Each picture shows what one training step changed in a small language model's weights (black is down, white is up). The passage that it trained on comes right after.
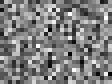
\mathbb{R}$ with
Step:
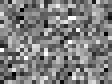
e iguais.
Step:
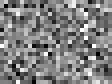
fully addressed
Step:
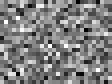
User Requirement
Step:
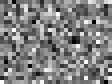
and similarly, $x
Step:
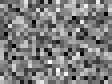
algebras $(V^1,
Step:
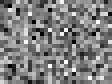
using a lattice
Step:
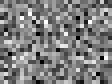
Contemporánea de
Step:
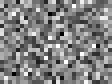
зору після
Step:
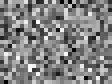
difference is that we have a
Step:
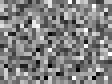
них у одного
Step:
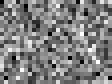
required inequalities
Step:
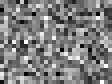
evolution equations with general
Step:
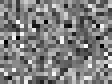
{\it Let $\Omega$ be
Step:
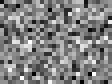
of our scheme.
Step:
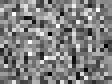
$1 \leq d \leq
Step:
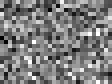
Markov transitions
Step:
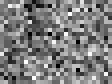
tabiatga va
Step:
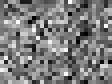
$P$ *is the
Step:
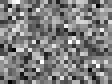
as stationary solutions
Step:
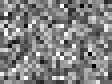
muloqot. –
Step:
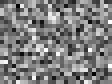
if $l+s\ge
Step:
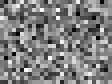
\begin{eqnarray} \Delta
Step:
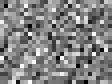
el análisis de
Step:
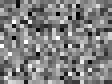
possibility is \eqn
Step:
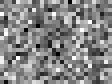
zero-norm for
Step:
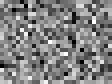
the above limits is
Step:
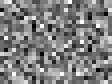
the smash product $G
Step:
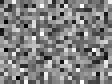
і комісії
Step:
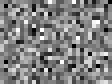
изменения в
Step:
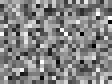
and the first column of
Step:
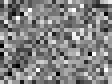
/ Казань
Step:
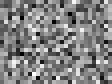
I_{l}$ then there exists
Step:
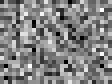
$m=0$ gives
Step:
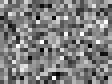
The explicit form of the
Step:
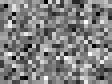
some fine topological facts
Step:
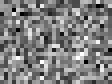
Childhood of
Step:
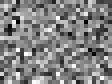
every Douglas algebra
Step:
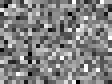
de acuerdo al
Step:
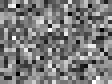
of textbooks,
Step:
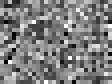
Born (top
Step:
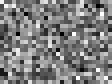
are indicators of
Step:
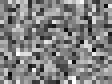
order of integration we
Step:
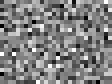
. \ee Now
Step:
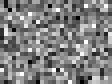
género (p.
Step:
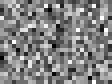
where the second equality follows from
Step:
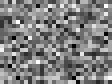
menos 15 anos.
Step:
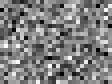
la campaña
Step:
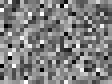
Hornina bola
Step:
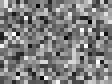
$|W_k \circ
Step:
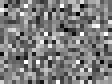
если игра
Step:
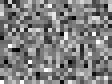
Bernstein function,
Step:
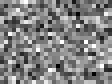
*Письма в
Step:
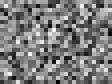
the activity and the
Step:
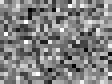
wurden. Zudem
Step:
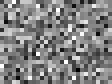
для нормативного
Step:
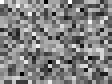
only depends on what
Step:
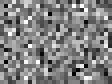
на досягнення
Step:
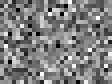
31 пациента
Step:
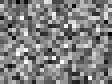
known in the dataset for
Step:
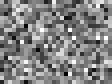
indubbiamente il
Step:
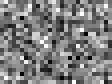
sowing depth on
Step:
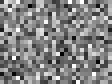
baik bu,
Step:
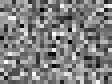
decomposable. We
